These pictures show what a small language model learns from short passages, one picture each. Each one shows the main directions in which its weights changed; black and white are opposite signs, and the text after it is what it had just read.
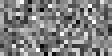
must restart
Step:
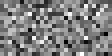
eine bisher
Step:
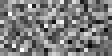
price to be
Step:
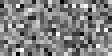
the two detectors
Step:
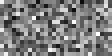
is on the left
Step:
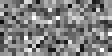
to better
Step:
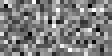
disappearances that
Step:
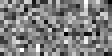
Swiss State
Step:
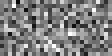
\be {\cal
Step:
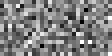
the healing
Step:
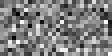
son premier
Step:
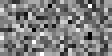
no significant sex
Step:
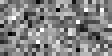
enduring ability
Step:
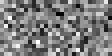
7 presents the
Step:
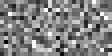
rise to an
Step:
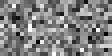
strength of
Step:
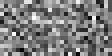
to relate to the
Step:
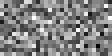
to evaluate the
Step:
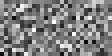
study the signs that
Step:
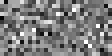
community activities.
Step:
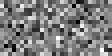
the factors that
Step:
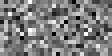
results of the present
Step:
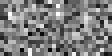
plant parasitic
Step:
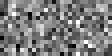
(b) corresponding
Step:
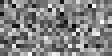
as well as the
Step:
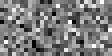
used to define a
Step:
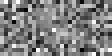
same mechanism
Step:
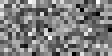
of the lone
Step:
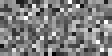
bu ta'sir
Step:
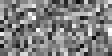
weather prediction
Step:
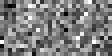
riche of the
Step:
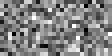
to the density of
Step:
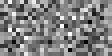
Two basic
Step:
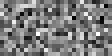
that obvious.
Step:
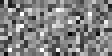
one can use the
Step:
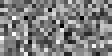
data (See
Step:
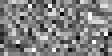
crucial to
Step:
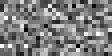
article describes
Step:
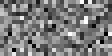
normalized free
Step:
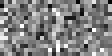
evaluating model predictions
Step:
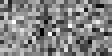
empresas que
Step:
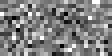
lines along a
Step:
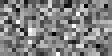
is one of the
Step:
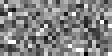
sich durch
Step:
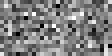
heat coefficient
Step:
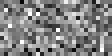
mineral não
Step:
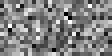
the H/He
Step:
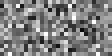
the scatter
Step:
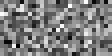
File, which
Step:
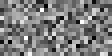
better design that
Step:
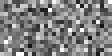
in this definition
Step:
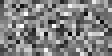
this relation.
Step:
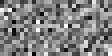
the limits of
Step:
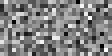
close range,
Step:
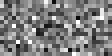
setup. The different
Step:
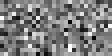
suv bilan
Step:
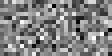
controlled training
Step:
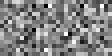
presented. It is
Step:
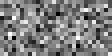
and deal with
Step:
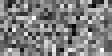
falls or
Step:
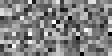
conditions of light and
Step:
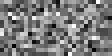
appeared to
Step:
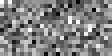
while the daily
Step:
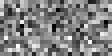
it can lead to
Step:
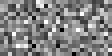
rather large.
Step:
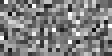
nacional y la
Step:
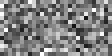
of similar modelled
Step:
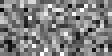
orientar su
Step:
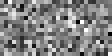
Because of
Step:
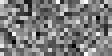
holistic growth
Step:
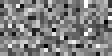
the set of the
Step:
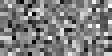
Unit FOR
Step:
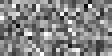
ve nereye
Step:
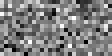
values that were only
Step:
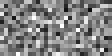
to share the
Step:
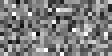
not entirely
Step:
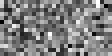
can be difficult
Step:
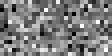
a positron
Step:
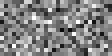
to account for
